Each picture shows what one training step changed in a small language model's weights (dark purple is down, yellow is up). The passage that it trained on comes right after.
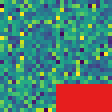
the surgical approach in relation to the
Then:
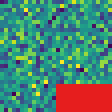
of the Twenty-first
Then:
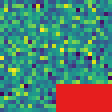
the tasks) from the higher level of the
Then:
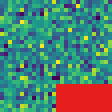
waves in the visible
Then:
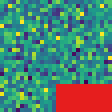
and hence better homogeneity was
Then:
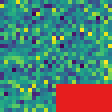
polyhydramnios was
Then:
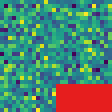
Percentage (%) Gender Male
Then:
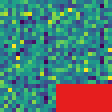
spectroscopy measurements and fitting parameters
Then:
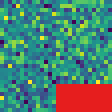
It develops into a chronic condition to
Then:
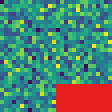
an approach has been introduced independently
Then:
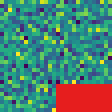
materialized as the ratio of ultimate
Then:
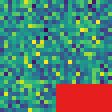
(mean and standard deviation) and
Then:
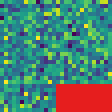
List other datasets/indicators that
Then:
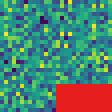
Chapter 47 - Metabolic
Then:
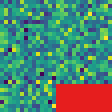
introduced key aspects of video
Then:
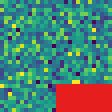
remain passive while the teacher is always
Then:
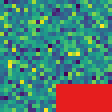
series falls behind
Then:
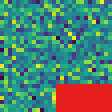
clinical experience, awareness about TB diagnosis
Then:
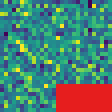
Concerning the IPS index, the
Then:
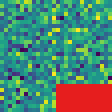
flowers and leaves of
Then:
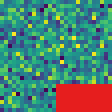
produced by different manufacturers
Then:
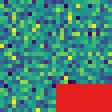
the Universe’s Observed
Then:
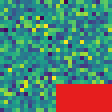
circularity of multilayer flexible
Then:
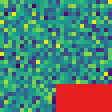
that the average chest circumference of
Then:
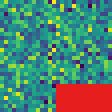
the importance of evaluating prompt behavior under
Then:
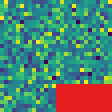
: it rejects arriving packets
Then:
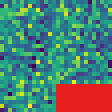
by forcing the elements of
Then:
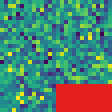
of women with uncomplicated
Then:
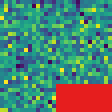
the media present and portray your
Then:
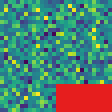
(DCR) are calculated to better
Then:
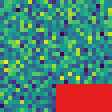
lives. The experiences that have been
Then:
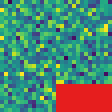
form issues. Key implications include
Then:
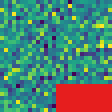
fake news, which shows the dire
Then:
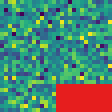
more and more comfortable with
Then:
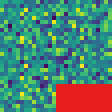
ecosystem functioning and services that support
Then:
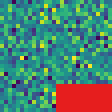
of an iterative process in which
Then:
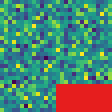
and more automated processes, but new processes
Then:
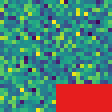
management Source: Compiled by
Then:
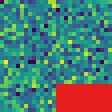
that the athlete already has special
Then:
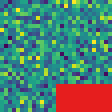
reduce levels of iron (Fe)
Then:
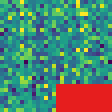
% of water in the reaction media, the
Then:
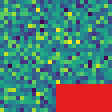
that the HMIS data accuracy was
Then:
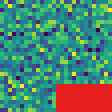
guidelines of `sensitivity`
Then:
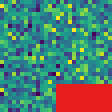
day readmission, 2-year
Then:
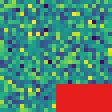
Ethical considerations Ethical
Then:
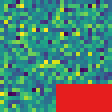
the grid, whose character is strongly
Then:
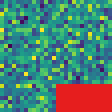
to record blood pressure (BP), and
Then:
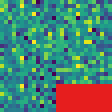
A complete methodology of choosing
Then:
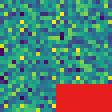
tracking has taken place even in more
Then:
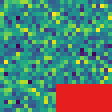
Caco-2 cells, which are
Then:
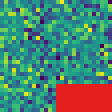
of the game, with questions raised
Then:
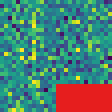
(2022). Further research is needed to
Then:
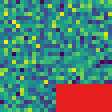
not impact on the atmosphere
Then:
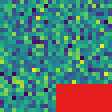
Cronbach Alpha was used to
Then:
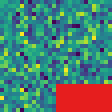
11,9 Table 1 shows the data for
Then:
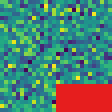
of critical thinking skills among students in Upper
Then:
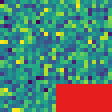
Climate of Kano region is
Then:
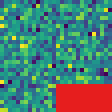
the control group utilizing the case control
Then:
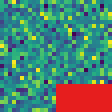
*Escherichia coli*.
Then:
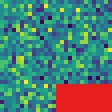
rise in height of bed
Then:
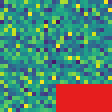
2: Snapshots of
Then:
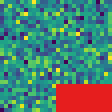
to have SIWES coordinator
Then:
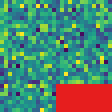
Samos. A key to species close
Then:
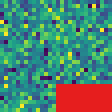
the disparity will gradually
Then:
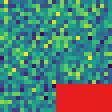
of Computational Social Science for
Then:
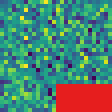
countries. The President of
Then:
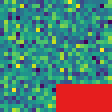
misleading, because majority of
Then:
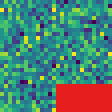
reduce the likelihood of dire
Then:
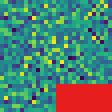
skills, and motivations. The goal
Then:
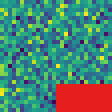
surgery. Method: A randomized
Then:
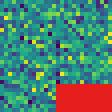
to yield citizens who are
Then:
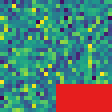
people, the principal group behind
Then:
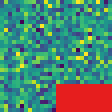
information on current status of *R.
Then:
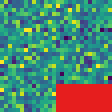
customers and achieving competitive
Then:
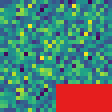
by, increasing the efficiency of a drug.
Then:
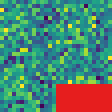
of the covered paper did not influence
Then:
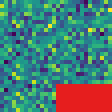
languages serves to increase students' knowledge
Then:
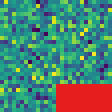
Market orientation completely
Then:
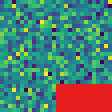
These ligands were formed by
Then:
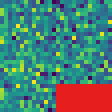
The results highlight BLE protocol
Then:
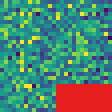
Figure 2. Data transition and transformation
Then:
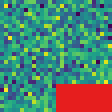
Dosage Form Design"*.
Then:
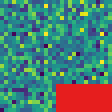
FIGURE LEGENDS
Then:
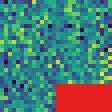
of the dryer allows us to determine
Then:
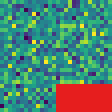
Variables Shariati Hospital
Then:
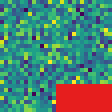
(say enrolment) in
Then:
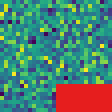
VSC. These series APFs can
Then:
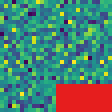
major SOEs by economic function and
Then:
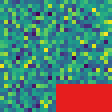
image, but it refers to the public
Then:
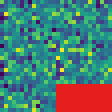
to understand the limitation of the higher educational
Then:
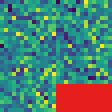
all authors. Authors OOA
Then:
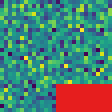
an individual. The present study is an
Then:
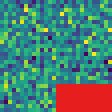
learn whilst they are in employment The
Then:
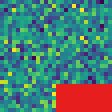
structuring the message and
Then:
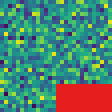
lead to tracheitis [20].
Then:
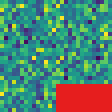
Russian language, Pashto language, structural
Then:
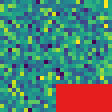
ovarian cancer risk overall, and
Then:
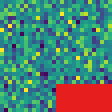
not used at test time. As training loss
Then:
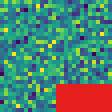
Linear Regression and Standard
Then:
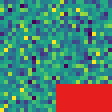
actions related to policies and support the activities of
